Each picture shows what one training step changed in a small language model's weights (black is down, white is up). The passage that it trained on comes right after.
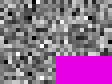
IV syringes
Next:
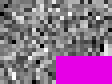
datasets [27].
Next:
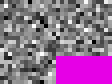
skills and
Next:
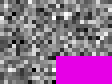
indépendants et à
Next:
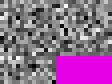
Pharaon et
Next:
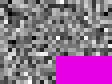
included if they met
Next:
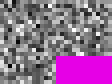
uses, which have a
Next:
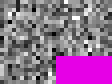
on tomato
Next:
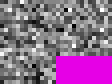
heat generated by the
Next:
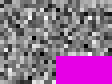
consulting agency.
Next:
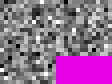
in the light of
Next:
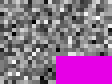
оси вагона
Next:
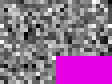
drag (b)
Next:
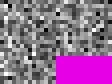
yang mempunyai
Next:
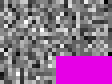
F1 to F9 as
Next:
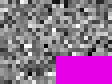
altare extra
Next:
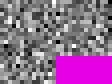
of responses to
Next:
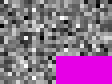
ni inflamatorni
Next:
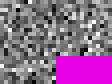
a Iniciativa
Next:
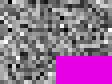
installations and their
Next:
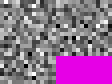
this study highlights
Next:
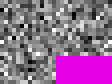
e facili da
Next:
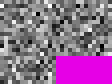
biologically active
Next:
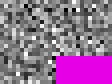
the precipitation of
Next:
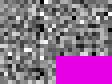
duration of the presence
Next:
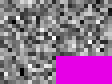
are able to provide
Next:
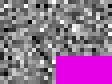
under solar light
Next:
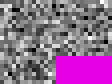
disse parametrene
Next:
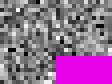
at work However, my
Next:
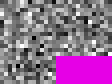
gray soils
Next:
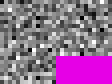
con los eventos
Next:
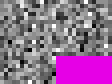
de um número
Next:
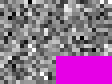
become fully
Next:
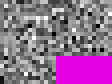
their release and
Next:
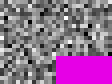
insalubres ou
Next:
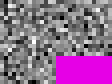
to "德"
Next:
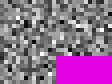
aplicáveis entre
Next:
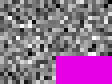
development, stage,
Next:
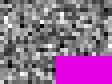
used to enhance
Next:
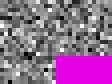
matrices. For this
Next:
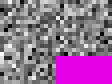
interconnected system to
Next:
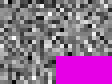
va tanqidiy
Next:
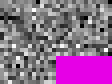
of country's
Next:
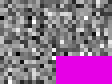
3, we show that
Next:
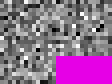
with oxygen
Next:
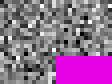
g) treatments and
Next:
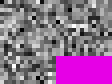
analytical approach,
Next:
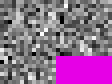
siglo XX.
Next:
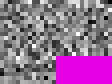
italiano es el
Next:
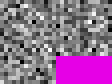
economic performance and
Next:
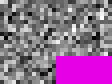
put it another
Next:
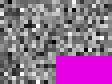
of the school
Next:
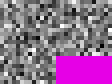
5) it can be
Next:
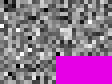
which hosts more than
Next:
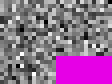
the son she lost
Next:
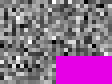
view, "the
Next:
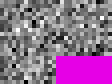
produce muscle
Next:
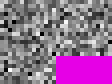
dan siklus II
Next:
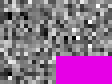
the MSFD
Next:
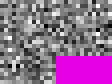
grasping will
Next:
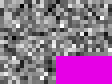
одним із
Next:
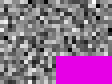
thesis have been
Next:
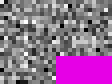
subcontinent is
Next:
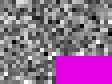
por perfiles.
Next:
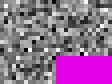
external words
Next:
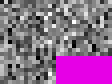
on their sides,
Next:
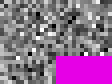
histopathological data
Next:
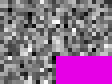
in agreement with the
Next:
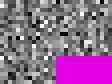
the concrete as
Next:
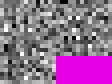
the main objective is to
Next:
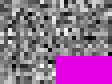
Physical quality
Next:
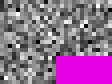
to 5 years of
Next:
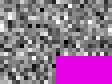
ham strategik vosita
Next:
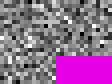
& Grube,
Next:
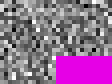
as expressing one's
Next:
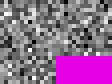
Umumiy qism
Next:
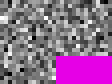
for implementing SDG
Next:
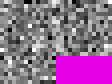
in the museums
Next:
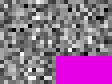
temperature vode
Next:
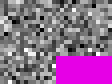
science chapters of
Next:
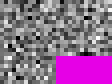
different types of
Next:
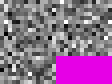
marques, - 68
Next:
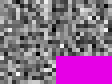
sustainability of the
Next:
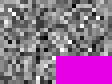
resources [3].
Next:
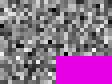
and interested as
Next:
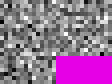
dar suporte para
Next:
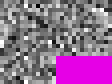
measurement on the 2nd
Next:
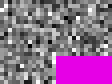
crucial for the
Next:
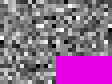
midline on both
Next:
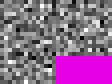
и других
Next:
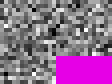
ga ortishi
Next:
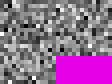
carried out, they
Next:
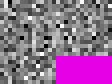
range is small.
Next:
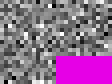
estetik hamda
